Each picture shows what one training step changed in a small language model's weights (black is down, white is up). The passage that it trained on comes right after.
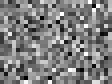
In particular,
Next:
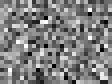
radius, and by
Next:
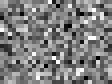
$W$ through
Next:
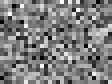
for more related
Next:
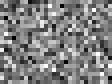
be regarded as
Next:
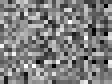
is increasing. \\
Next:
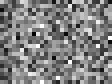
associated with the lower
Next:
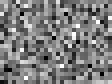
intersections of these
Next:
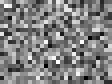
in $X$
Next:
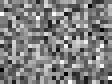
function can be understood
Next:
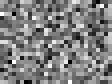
can be embedded.
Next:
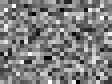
J)$ can be
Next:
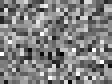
novel formulations
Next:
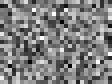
realized as a
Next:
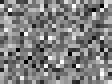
$ \displaystyle
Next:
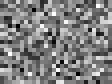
order nonlinear differential
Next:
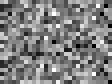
greatly increase the
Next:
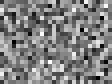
Let us construct a
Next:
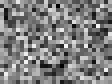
for all $p
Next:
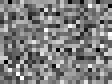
\eea For any
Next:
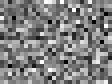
exists a compact set
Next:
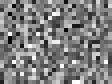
the Newton potential and
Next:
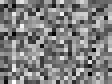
obtained between the Laplace
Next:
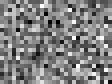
final formula is continuous
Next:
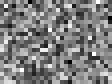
0$ and
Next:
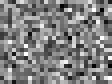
defined as above,
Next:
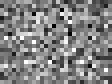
at least one
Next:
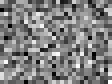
associative and
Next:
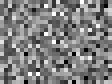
The sum of the
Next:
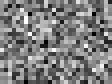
suggested, that
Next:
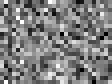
j \in
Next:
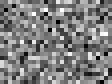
t)$ at
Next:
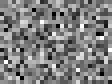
\log n}
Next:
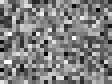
present in the
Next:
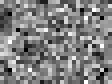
these solutions into our
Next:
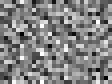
by adding the following
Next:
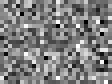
collections of
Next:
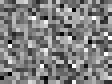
from which we conclude
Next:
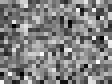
low rank approximation such
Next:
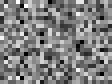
\le \log
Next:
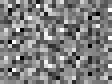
the uniqueness of
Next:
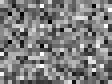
returning again
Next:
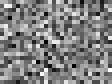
in the scalar
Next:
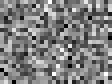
as the ranks
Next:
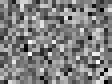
because if so,
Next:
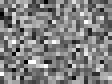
proof.} We have
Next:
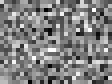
Now this module
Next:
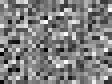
and therefore \[
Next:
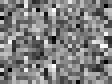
convergence results along the
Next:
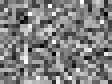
abelian, so every
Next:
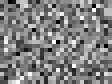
particular, the vector
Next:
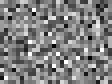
to decide,
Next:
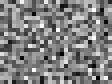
defined by an equation
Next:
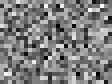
for $u$
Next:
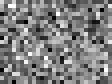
Poincaré sections are
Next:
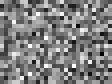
choose the parameters
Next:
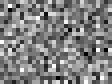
the product of the
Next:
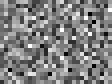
with the approach just
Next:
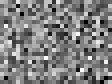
of a given surface
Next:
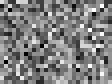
$t \leq
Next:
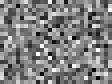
and the external
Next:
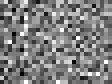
task more
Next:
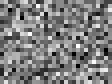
the spiral
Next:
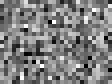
discretized into
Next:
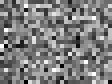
remaining bins are
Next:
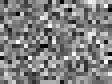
$\beta$ is
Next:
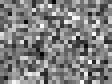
measured by the
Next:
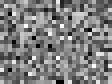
satisfying this equation is
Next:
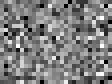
\Lambda & 0
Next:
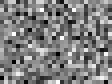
we have $$
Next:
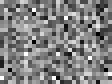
to stable densities after
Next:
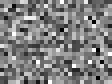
point for developing the
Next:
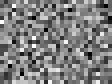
the NF.
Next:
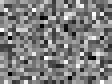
$r$ to
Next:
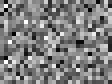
\partial D$
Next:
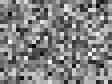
when comparing operators on
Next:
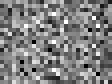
its outer derivation algebra
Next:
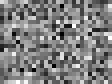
on the road
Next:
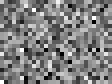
use the following formula
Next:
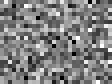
E,$ it follows
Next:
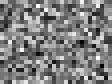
omitted the quadratic
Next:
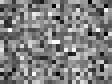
applications. For
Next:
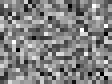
We take the homogeneous
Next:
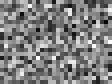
now is that the
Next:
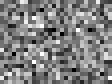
unit cocycle. ---
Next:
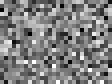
endowed with a
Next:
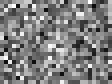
\in M$
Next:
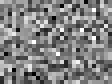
taking inner products with
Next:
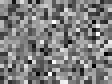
that if we put
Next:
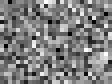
for each compact set
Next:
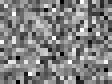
Thus the multiplication operator
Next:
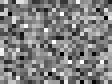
found during the minimum
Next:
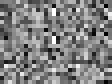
convergence rate is shown
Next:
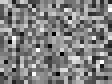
as claimed.
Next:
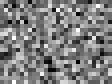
\tau $. If
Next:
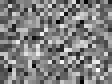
compact metric space
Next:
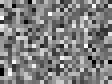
for an integer
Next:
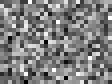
the form $\zeta
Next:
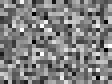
by their fundamental
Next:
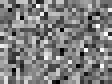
the end of Section
